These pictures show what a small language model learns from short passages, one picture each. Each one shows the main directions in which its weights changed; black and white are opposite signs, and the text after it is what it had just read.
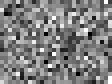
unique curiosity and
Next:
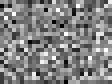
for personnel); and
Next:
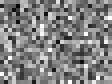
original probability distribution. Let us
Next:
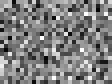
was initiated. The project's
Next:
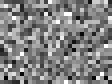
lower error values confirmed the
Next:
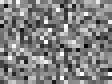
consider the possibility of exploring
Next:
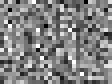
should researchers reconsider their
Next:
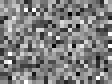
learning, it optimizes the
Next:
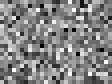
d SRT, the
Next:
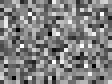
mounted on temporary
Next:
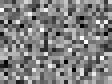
for the diversification of the initial
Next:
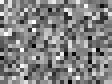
He was initially treated
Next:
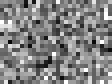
and SD got considerable attention
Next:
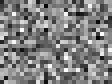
price level. Agricultural
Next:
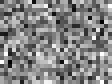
were positively trending in a
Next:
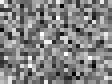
sustainable energy alternative and advancing
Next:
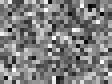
the currant pomace
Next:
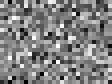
by its expected false positive
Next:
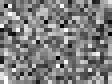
(MOL) (Project
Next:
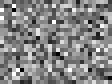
North America. In
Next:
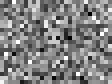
is, a parent with high
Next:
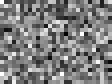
alternative dispute resolution process were
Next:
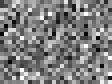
strong against foreign currency
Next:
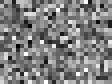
a feasible method for the
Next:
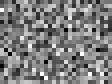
regime, the real part of
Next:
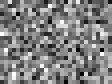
[8], and libIS
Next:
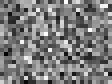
disease that is spread by the
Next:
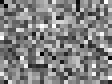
though she appears outwardly
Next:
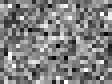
following diets: D1 –
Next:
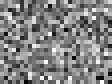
However, the ongoing rapid
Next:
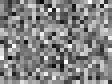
results rohu was found to
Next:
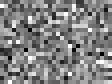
planting is not interpreted as
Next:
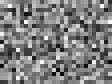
In the proposed use case of
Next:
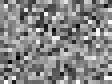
answer those questions. - To
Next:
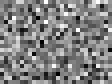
decoupled current control
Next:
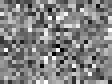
predominantly in shear.
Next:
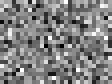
was controlled by a single major
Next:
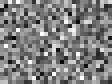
To solve this problem,
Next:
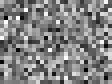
managing relationships with different social
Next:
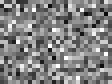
its pollutant load),
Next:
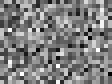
modelled more accurately using
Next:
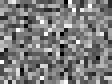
to the wound site by growth
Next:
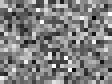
anomalies include cleft
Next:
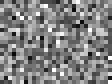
here doesn't deform the
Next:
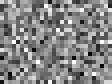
talen negatieve
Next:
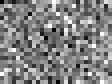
Sincerely, Colleen
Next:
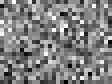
is one of the most promising
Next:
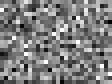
for the two regions are shown in
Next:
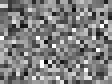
questionable, but this model can
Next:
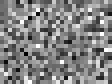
after watching the
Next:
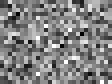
the body's pulse
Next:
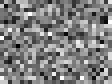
novel approaches, including systems
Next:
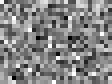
several black spots;
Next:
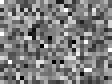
technologies in the process of enhancing
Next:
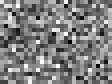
*sub-text*. When this
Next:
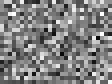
gets tired of her daily
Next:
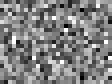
questionnaires were designed based on previous
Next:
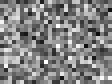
chosen and examined in one
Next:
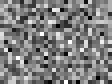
Journal of English and Literature
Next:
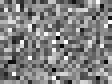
generally aims to provide a
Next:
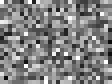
generate recommendations on how to
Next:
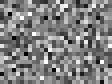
Working Environment,
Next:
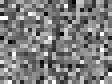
beings of other races order
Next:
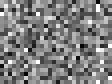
building technology and sustainable architecture.
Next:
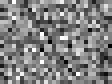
data access. The proposed approach
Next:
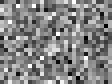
Top panel shows statistical differences
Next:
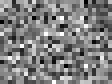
was conducted through a questionnaire
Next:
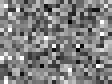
other Russian online communities that
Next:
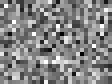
identify the 17 November
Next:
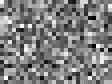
on intimate partners'
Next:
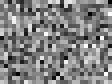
providing a broad range of skills necessary
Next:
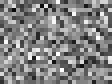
OARs. However for
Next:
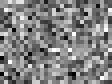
y de competencias
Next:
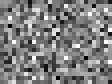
children to remember things for
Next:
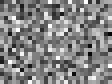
may perform better if distribution differences are
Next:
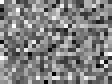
the rise of industrialization but
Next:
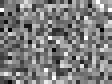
different research areas and try to
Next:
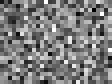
naturally emerges in
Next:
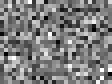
of talent management practices in
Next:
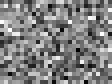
patients' lives that affect their
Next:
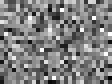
plant (or similar plants) if
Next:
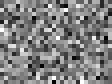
indicating that the model was able to
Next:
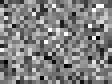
maximality of S .
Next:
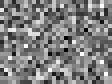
model with isotropic
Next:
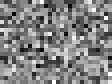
or absent abdominal
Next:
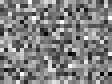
shows that the square root of
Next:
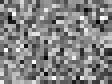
The availability of effective delivery systems
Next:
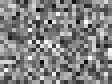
Object Notation.
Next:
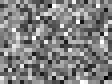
message, he uses our
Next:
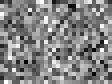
acceptability of powdered
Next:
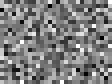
materials used in extreme conditions by
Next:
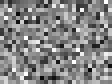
end of the life cycle of
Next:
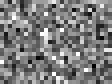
out in two stages:
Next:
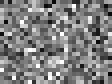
These findings were close to that of
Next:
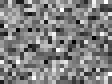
Last Name*:
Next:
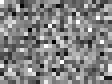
trade policies during the last one and
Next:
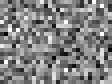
and other limbic structures.
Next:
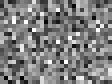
developed any patent (if so
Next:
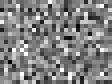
achieved, proper information about the best
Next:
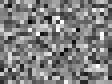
Chemistry, Shri
